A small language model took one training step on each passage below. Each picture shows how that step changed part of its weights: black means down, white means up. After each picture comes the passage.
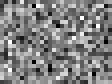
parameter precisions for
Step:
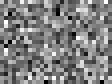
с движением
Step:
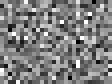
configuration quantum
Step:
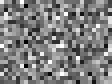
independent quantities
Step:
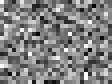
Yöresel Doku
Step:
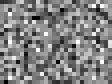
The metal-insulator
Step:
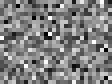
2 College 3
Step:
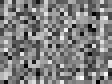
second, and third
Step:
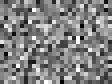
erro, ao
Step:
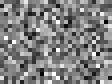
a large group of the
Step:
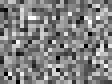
formalnaya model.
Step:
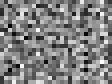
the larger wind
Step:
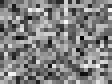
band dispersions in
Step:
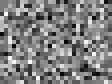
to eliminate the
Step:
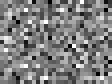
range up to $\sim
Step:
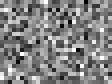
error using (9).
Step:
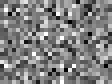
those promoting
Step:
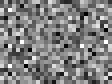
Z. Guan,
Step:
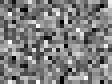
verden. Vil
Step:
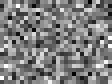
deficit inside the
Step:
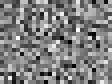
in the situation where they
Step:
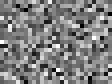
nurture, support, and
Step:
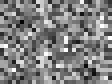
fixed point of the
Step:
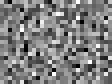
modeliga asosan,
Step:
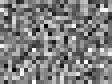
tricritical point shown in
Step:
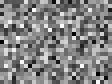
lines of sight]{ The
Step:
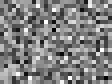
Shear Modulus
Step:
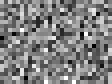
erasure location,
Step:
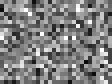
process to find the best
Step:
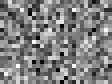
found out that money supply
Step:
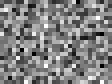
\rho_\theta .$
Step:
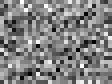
enhancement is also
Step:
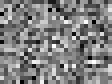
lines correspond to the mean field
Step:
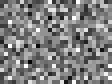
i - T : transportation
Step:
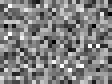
process consists of four
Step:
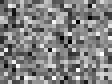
very recent review) :
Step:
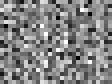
mean (M) Standard
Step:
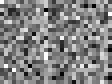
population of the study
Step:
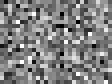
function\/}. The maximum
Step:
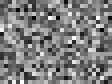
Inglesa Meados
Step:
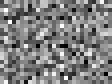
express their emotions and
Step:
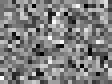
physical processes, such as
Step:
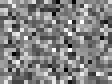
кредитование в
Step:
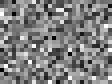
levels. - Lack of
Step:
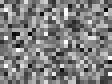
average value of a
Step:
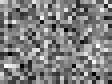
by the MaNGA
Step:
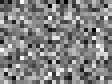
photodiode area
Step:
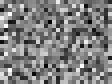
& - \tabularnewline
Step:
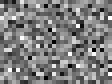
article aims to present
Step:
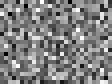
red and indicates "out
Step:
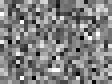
scaffolds for
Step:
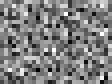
на функцію
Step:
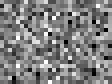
in order to evaluate the
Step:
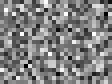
number of dimensions,
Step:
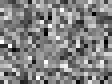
operates. There is a
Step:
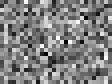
14 free-range
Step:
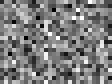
serta mengecek
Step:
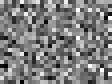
management as a basis for
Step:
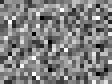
any permissions in the
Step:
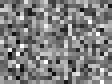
the periodic quantum
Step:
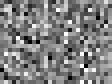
\ee Here we also used
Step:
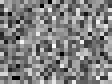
falta de suporte
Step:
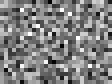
of the assumed known a
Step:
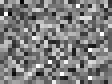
carbon capture and
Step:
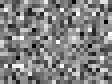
the determination of the development
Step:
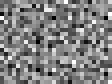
a directed acyclic
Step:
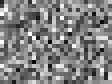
both cases. Note that
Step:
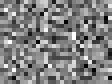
of articles of the
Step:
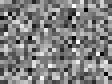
2 : 3, as should be
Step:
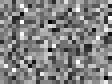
linguistic features of
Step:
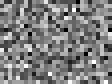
as a finite \(
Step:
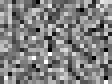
test set and draw
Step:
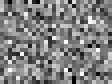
los consumidores.
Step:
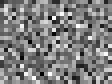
is a second, independent
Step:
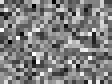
theory}}, {\em Phys.
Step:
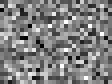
{\em Remark II
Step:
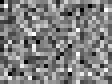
te doen: welk
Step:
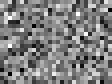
legislativas em
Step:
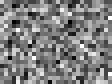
injection of faults
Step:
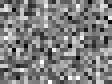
\lambda I_{M}$ is
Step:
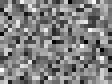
30 December
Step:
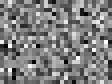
dhe financiare.
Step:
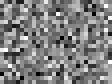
obtained from the (34) by
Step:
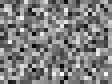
the expression given in
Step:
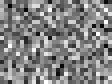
faz segredo,
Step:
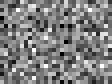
study has shown that, in some
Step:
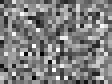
are the Ministry of
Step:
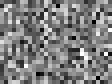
a specified environment --
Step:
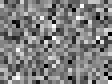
– meeting scaling
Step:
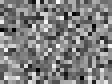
adaptive optics
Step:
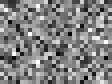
asymptotics of
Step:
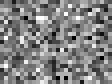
developing edublogs for
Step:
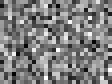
law, we find that
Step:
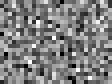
- Lens distortion is
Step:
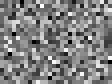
long=equation of state, }
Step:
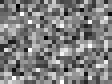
bir milliyetçi
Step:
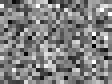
spreadsheets of
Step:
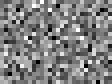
natijasida aniq
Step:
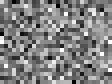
n.d.). They
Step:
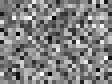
excellent Chinese
